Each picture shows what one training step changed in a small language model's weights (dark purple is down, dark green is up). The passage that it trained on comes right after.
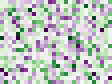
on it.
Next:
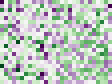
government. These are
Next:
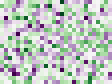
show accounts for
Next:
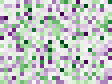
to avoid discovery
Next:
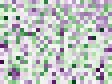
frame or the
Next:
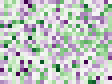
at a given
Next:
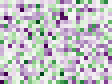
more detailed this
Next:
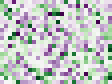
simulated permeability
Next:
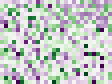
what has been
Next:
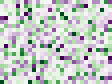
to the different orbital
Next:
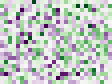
a comprehensive
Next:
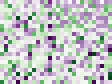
systems, and by
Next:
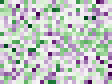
son niveau
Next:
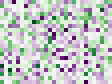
и полезна
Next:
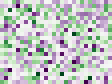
The relative exposure
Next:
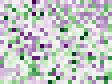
following the assignment
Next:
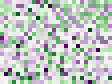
be valid,
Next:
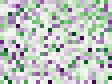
for understanding the role
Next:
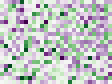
necessarily have a
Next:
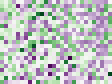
pairs and are
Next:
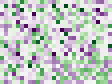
gums were
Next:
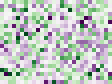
the manuscript
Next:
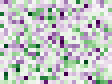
remove the
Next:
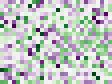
shock models
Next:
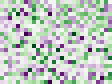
of the observed stellar
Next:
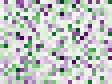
larger asymmetry
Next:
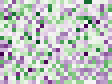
rivojlanish ancha
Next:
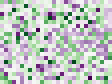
the black circles
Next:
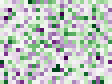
de saúde
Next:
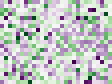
the global best of
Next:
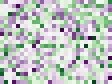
for high dimensional
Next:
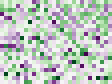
we require the series
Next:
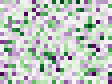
Nissen et
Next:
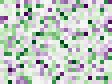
to identify the presence
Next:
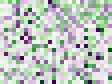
is composed of
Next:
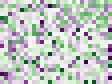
least for the
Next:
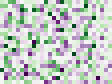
Measure &
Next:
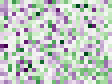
arm to the
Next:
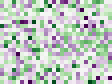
at MS
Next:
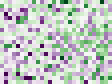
ее часть
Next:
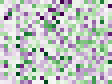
T, T and
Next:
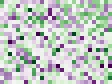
in the presence of
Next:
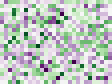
par with the larger
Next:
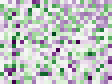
how these shape successful
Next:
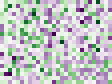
metodologia da
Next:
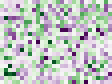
requirements which are
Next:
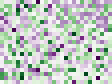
the commercial
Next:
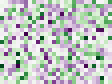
of impact parameter.
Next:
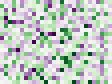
entre otros.
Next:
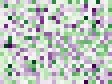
extent that in
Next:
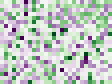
of $\epsilon$
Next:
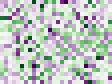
is not sensitive to
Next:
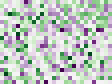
of patterns found.
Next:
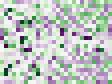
have absolute magnitude
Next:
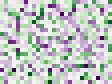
of medicines
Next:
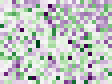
values is then
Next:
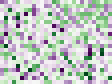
seu impacto
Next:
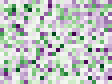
by the China
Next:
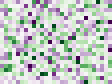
of virtual humans
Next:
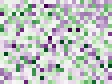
As in the
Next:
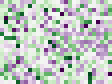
neutrals per
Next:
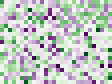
in hand and to
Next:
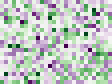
reenters the
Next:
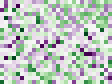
shown in Fig.
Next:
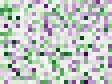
Geographical Information
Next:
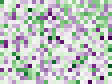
inverse scale.
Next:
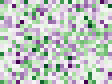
S2 for
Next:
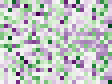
Objective: The
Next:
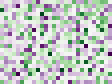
development trends
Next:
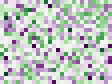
other combination types from
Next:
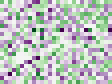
and continuously
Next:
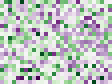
Figure 2f presents
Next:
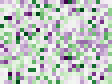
the brain
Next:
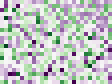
shown in Table
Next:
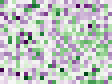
a strong motivation
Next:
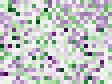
there is no
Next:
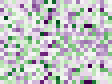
full conditionals described
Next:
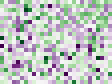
elevation maps
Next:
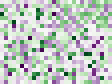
dispersion relation of
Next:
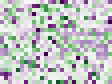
generated on the
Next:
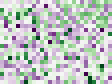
Because equation
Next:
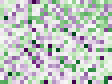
are the main tool
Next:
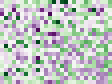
course and focuses
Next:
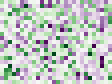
out, which was
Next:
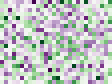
effect of limited memory
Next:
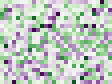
are enlightening
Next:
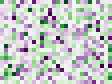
liquid in which
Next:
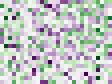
fundamentale care
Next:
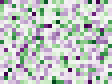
central banking,
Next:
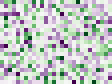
to 5G,
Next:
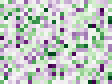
cut, and
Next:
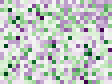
It is assumed that
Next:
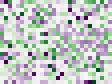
bilan bog‘liq
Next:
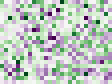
and dried.
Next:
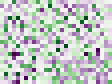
Comparación del
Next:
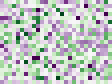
the variations were
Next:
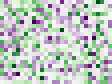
do século
